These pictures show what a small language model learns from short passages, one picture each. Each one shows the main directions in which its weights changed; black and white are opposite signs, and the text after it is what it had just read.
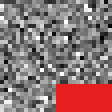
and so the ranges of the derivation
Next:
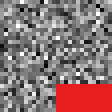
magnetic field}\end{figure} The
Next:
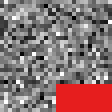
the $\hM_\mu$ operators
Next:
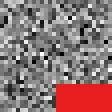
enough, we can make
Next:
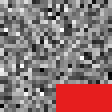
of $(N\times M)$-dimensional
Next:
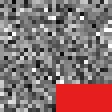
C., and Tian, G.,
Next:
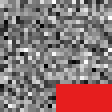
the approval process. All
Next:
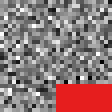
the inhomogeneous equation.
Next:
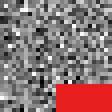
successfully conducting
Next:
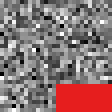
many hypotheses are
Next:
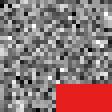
can be seen from the expression
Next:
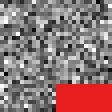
occur even for initial conditions with
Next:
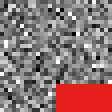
of degenerate Floquet
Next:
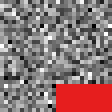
6\left( \bar{\alpha }
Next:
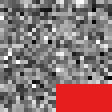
entropy generation. The
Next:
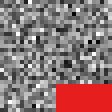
= \frac{\mathrm{D}
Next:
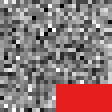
use. \par Of the
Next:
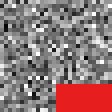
roots $\lambda$ of each of
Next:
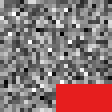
such ``bound states'' is
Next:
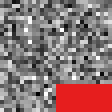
momenta. These relations follows
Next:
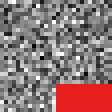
with $O(\epsilon)$ corrections
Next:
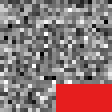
links for a longer period and
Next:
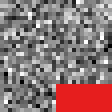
during the interpolation
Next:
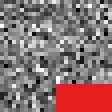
factor of $\gtrsim 100$
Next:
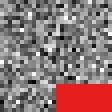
remaining two solutions have the following
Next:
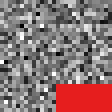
point can be chosen continuously in
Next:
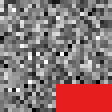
and for nonlinear materials in
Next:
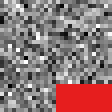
numbers \cite[entry
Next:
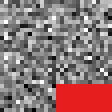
field by the dimensionless parameter,
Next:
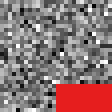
gravity coupled to matter
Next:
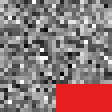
below, a set of 9
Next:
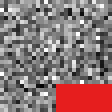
direct Monte Carlo
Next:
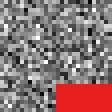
player strengths
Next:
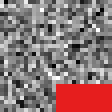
where the amount of
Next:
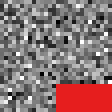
be considered as the particle of the
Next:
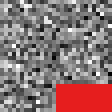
lesser number of proposals have
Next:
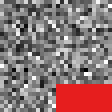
series converges at every point
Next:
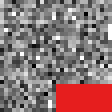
*b*, varying
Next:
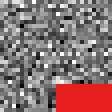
. The columns are name,
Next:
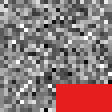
to obtain photometric data for this
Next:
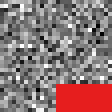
minimal. \end{definition}
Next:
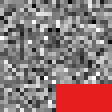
hypersurfaces as well.
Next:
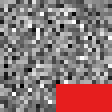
following properties: \begin{itemize}
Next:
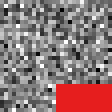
models and then discuss them
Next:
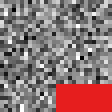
f\circ {\sf P}$ is constant
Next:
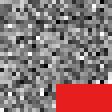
metric for the propagation of
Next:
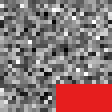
the goal of designing and
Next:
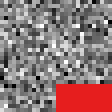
divergence free vector field
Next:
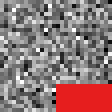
Australian coast, Figure
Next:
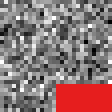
current anticommutation relation on
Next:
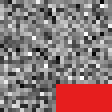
all Boolean operations
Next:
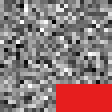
therefore choose the same approach to
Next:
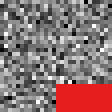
explosion center. The general solution
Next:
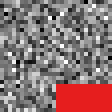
(b). We plot the
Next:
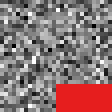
it is reasonable to define the
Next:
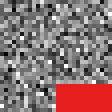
= 0)$ is the surface
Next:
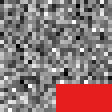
the actual official
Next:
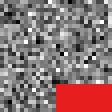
only by $\mathbf{s}$, not by
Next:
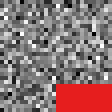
of the magnetic field still
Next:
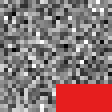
function (\df ) of an
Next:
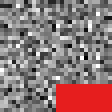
surface $\F_a$ for
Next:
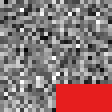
in $C^{\ast}% $-algebra
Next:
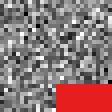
usual dynamical phase as defined in
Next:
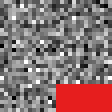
here Girsanov's transformation
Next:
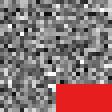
immediately after the
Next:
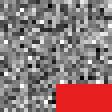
$\varphi(\zeta)$ (in particular,
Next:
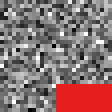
\DKpipipi &
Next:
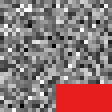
reduced mass of (μ) we
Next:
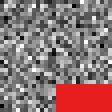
agreement of the intense
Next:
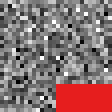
and $n$ are relatively
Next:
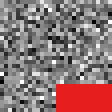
the SERVS source
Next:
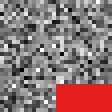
the high energy, which is not very
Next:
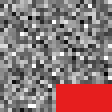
$S=\langle s\rangle$ is
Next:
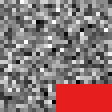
the study of further generations. The
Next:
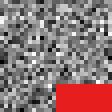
conditions, then the number of negative
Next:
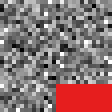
and by correcting the current problems
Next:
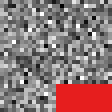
self} -\rho_{\rm
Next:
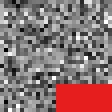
than 50 emission-line stars
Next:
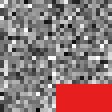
scheme and the multi-user
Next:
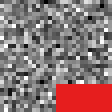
and the mesh shape
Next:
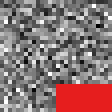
so that, if we can design a
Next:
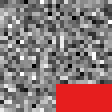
the limits of the rays generated
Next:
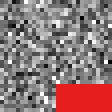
are complex frequencies of the
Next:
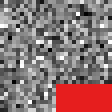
map can be computed exactly or
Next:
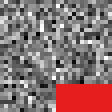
is defined as the negative
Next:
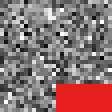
perform similarly, since the
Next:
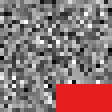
will be done in a future
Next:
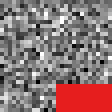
can contribute to the lowering of
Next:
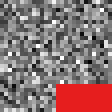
to $\varphi$ is defined by
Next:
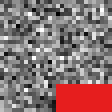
spin-only operation, and it
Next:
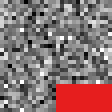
moving with the flow can be
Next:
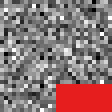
following Eq.~(\ref{eta}), this
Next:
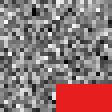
to search in a range
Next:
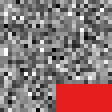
$\gamma$ is a Frenet
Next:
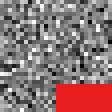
angle measurement} We obtained
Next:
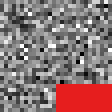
Porous Medium
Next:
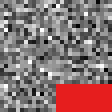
by ECU A. %
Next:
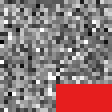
other end vertices are on the
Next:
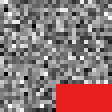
can be seen by setting
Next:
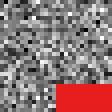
ignored because it is generally
